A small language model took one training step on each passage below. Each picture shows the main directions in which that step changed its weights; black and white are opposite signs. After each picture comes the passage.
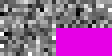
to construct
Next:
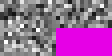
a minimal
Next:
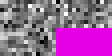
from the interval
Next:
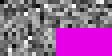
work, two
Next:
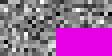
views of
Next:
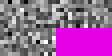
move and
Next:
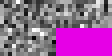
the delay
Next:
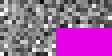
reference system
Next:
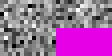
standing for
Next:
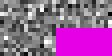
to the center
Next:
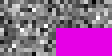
radius. For
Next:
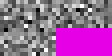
$g$ is
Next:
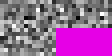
of $D$
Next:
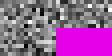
is an ${\cal
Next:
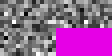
This proves our
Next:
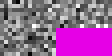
$(\tau \neq
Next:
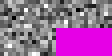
two kinds
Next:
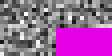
might even
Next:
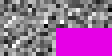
lines and obtained
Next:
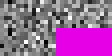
follows below).
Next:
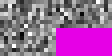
the theorem are in
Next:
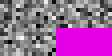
X.$$ This
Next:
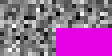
of $R$
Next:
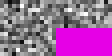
true or
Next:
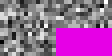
a single
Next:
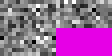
any extra
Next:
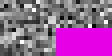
gas, since
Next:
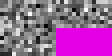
even degree at
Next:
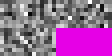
the overall
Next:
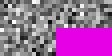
Sections we
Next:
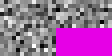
interaction) as
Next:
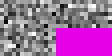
well defined only for
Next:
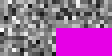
a net flow
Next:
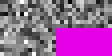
first case.
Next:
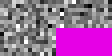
types of
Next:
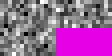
the BD
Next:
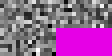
$\Gamma$ a
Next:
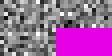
add, for
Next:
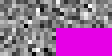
$d$ is
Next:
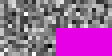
versions of the
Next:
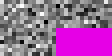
dg ideal
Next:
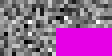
is a unitary
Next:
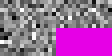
per round.
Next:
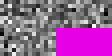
image. The
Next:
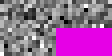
density expansions
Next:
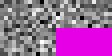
i \leq
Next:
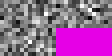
Such a
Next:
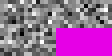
the Tutte
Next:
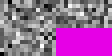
basis functions.
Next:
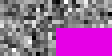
of the flux
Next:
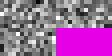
base curve
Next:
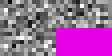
V \to
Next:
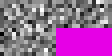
is observed.
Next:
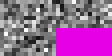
of all ways
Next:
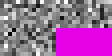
exists, by
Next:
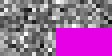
curves the surface
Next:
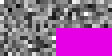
matrix, then we
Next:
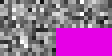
distribution of the model
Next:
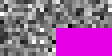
to provide the level
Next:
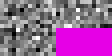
find a simple
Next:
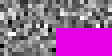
a robust
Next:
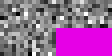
K and K'
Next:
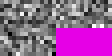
ensures that
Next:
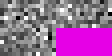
path in the
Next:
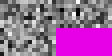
of first order
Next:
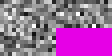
lens. The
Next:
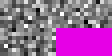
$N$ is
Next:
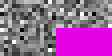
deviation for
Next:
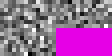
$M$ was
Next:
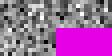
the first, and
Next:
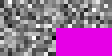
stored in
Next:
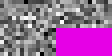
coefficient of
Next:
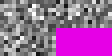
distribution and jam
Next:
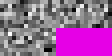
the condition that there
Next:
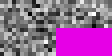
Our aim
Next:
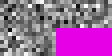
included and
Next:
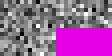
\proof By
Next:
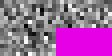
is {\em
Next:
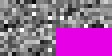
which means
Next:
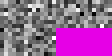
this assumption
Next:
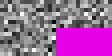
evidently one
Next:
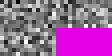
parameters that could
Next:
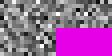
estimated order
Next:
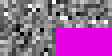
this table,
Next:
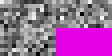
by means of
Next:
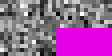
the block form
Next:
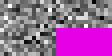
components or
